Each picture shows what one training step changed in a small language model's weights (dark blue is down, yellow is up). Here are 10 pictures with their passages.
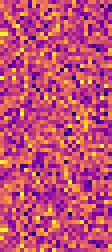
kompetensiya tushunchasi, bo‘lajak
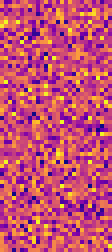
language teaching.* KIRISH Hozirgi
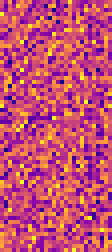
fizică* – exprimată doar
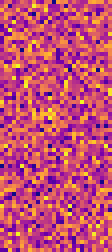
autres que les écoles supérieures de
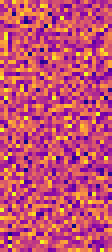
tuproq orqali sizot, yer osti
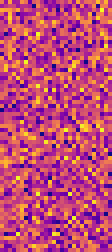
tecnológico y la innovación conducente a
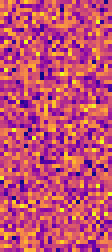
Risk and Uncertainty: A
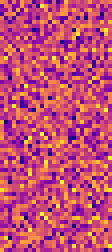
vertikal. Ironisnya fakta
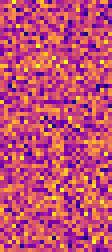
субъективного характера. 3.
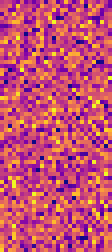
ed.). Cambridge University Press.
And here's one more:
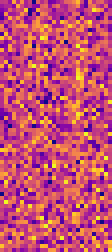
Cantemir Dr Marcela
